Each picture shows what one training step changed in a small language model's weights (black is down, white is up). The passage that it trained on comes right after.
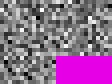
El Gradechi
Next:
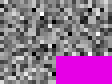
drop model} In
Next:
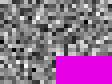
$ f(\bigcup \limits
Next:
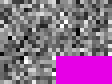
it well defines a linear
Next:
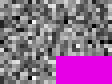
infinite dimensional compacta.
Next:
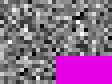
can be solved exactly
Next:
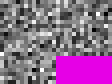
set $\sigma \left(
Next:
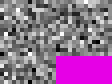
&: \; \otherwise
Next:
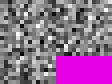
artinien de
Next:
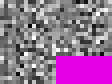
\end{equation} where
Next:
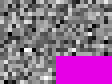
the famous example of negative
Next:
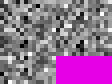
results remain true with any
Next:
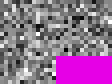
is given by the formula
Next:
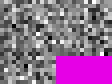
of the second order elliptic equations
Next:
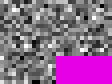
and $Q\subset
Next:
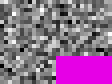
a table algebra basis. If
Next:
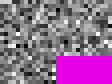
$22$ external
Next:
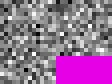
the twist of the
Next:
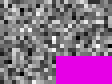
take $l$ such that
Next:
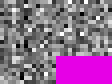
matrix whose diagonal entries are
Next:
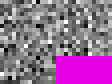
the subintervals
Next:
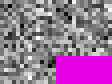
obtaining the following result.
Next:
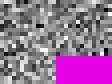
with rational coefficients of the total
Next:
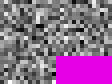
is irreducible and prime to
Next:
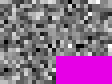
the essentials, without
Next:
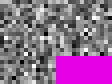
to $B$. Then
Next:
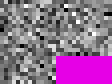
estimators considered in the
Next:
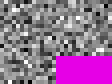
and uniqueness of the solution
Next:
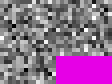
of the following steps:
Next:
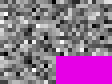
the monotonicity
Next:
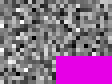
everywhere, and $u
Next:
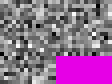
to the referee for
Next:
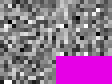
pre-simplicial structure
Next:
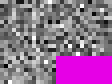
any holomorphic change of
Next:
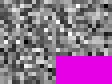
we omit its
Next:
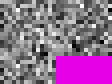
if it can be represented
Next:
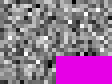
technical point in the
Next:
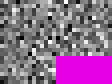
have weights $\geq 1$.
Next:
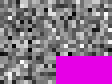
= par # infection
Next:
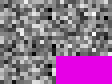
depending on the data
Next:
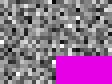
conjugate-gradient method
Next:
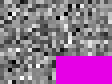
modules, the same conclusion holds
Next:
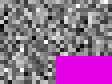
each virtually
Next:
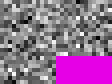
of edges of an initially
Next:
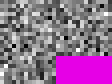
transformations gathering
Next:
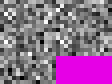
following diagram commutes: $$
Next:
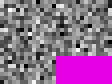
an ultrametric
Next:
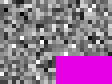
as well as the weak convergence
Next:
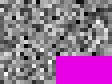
spine or more
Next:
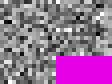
computed with the true operation
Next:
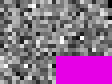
rule on $X$ is
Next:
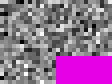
a better fit to
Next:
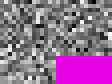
is nonpositive. This
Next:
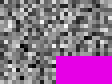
amplitude comparison
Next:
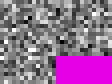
of $\Sigma$. The following
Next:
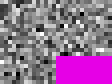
by a finite number of
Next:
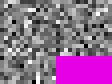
\cap T|$ remains
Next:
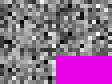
example. This example showcases
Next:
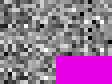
number of columns of odd
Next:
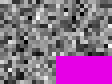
$ will be an element of
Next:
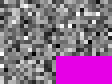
rate can be computed according to
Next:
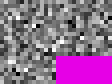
In particular $u$ is
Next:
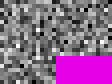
elements must be congruent
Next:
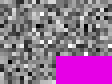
the weak competition
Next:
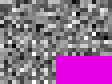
with the review on
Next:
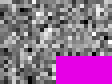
$\tilde b$ to the
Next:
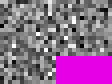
than the Fisher test
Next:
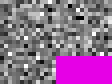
the values of the coefficients given
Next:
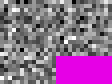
smooth and each fiber of
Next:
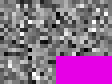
$$ Lu+\lambda
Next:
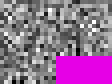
. \] In fact since
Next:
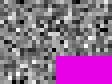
any abelian category. In
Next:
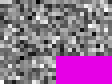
function $h(x)$
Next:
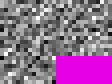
\neq i}^n
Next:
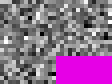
$r$ is the
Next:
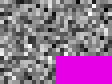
better the difference between
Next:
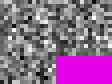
of $M$, let
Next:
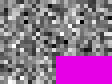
0$ its length. Consider
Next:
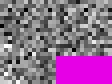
three ``boxes'' and
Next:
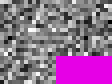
$k$-algebra. For
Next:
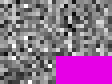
analogous concept of a
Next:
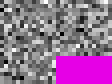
slightly more general
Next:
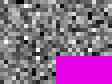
first stage is to
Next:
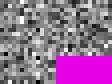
on the Unit
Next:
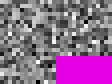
that the center $\z$
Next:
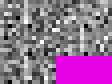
conclude \begin{equation}
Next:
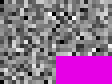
(again, assuming
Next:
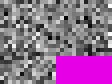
some of the geometric means.
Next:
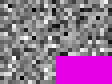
remplacement fibrant
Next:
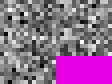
building structure for
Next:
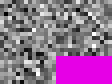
in the statment of
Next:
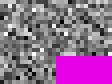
others which seem to
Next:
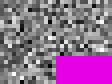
transformation of the simplifying
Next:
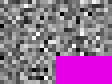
relevant for the type
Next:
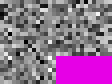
the ellipsoid by
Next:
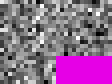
a $ \KGL
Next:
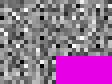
Let assumptions (2) hold
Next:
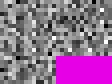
countable infinite metric space
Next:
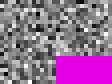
software such as
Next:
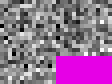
for the second case** Figure
